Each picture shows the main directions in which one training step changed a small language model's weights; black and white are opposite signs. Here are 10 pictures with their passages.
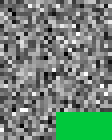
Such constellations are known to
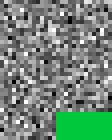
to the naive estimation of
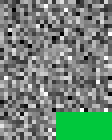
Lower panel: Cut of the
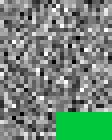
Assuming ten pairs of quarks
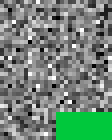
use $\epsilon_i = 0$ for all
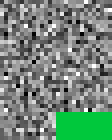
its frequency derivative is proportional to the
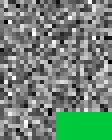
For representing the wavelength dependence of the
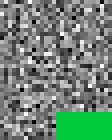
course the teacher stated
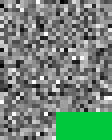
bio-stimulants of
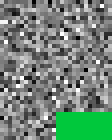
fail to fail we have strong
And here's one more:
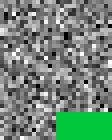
and the "$D$-type" functions
